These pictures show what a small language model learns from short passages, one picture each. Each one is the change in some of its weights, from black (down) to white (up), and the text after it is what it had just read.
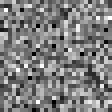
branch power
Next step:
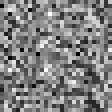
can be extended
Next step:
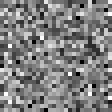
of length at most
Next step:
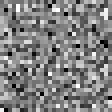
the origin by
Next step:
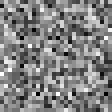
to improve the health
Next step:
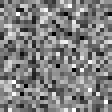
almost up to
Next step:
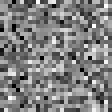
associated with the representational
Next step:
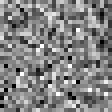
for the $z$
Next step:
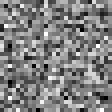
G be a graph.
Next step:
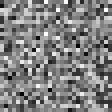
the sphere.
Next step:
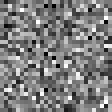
a divisor
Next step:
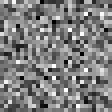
Q \longrightarrow
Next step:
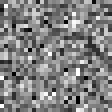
path, in
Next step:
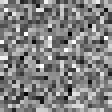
characterize ONs
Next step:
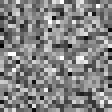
events for a
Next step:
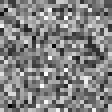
grouped or if they
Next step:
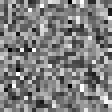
more risk
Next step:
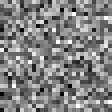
dots) in
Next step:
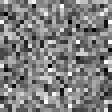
given, as in Section
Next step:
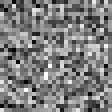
scope is reduced
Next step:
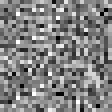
the summing over
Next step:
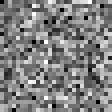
joint. For
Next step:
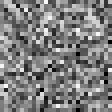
are the two main
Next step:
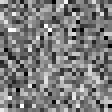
was more adequate
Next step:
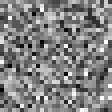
of shape
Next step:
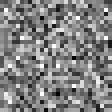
highest number of
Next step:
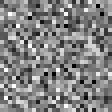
will call an
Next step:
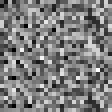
material properties or
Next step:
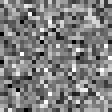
on stability is
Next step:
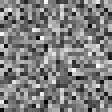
character education. He
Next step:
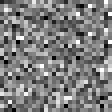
in alloxan
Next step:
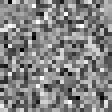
and hence also to
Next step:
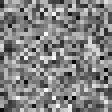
system. Therefore, based
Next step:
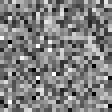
Computation of
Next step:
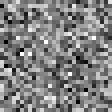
that, for each
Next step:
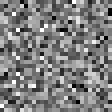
positive rate,
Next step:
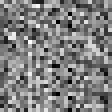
have assumed that
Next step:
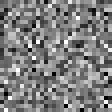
line bundles
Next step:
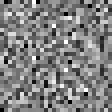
which yields a
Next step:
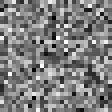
of monomorphisms
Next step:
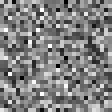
and the proportion
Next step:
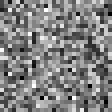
and investigation
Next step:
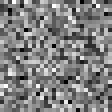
space with the fpp
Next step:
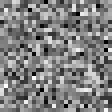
not give the
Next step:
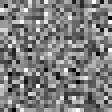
coherent educational
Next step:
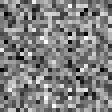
equation, we have
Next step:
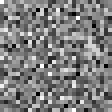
the III-V
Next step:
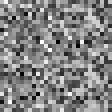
the impact of
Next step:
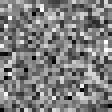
of Theorem 2.10
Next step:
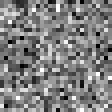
Figure 3.
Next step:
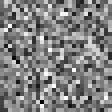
Customers are
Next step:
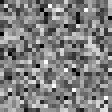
heart. This section
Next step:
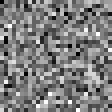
which is isomorphically
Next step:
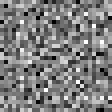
\in \partial
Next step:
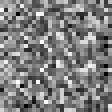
these restrictions to
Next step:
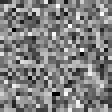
a huge cost
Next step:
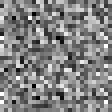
applicable to domains
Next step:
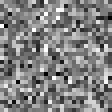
the extremum
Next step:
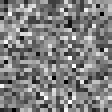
cut by:
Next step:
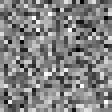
and then dried
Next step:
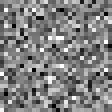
months and
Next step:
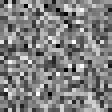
behavior which
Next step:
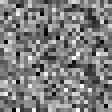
= \underline
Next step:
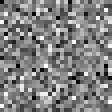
Notes in
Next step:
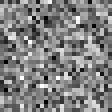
have much higher
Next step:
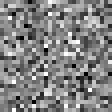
We do not assume that
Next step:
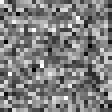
of aerobic
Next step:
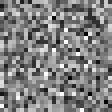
values and then taking
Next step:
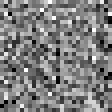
this stick
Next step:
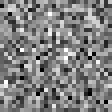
can not avoid the
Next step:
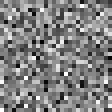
algebra of polynomial functions on
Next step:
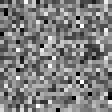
belongs to the
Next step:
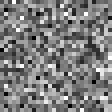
Y$ onto a
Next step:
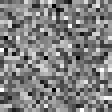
in gathering
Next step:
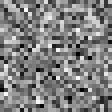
are invariant under
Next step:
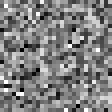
them together.
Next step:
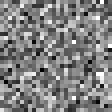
prices for
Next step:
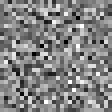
then \RWl
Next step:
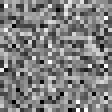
the support requirements analysis
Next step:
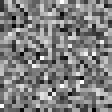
used in human
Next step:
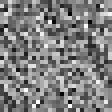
developed to suppress
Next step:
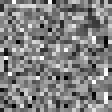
maturity for
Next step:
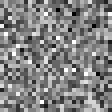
its arguments
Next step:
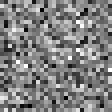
weak random
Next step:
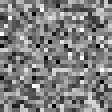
of Java
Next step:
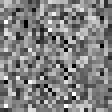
To provide such
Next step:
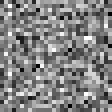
one of the most important
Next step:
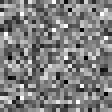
is summable.
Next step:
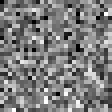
a wide range
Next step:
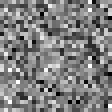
to be the length
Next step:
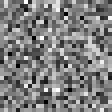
White MD
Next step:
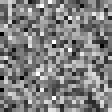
about register
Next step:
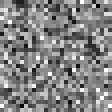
to the figure,
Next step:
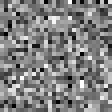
hesitant to
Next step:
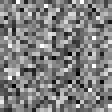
eigenvalue using
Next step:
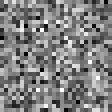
\epsilon)$ converges
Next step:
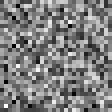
support the findings of
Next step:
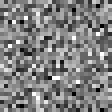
Consider the
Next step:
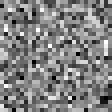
to the model and
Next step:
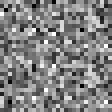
in operation. This
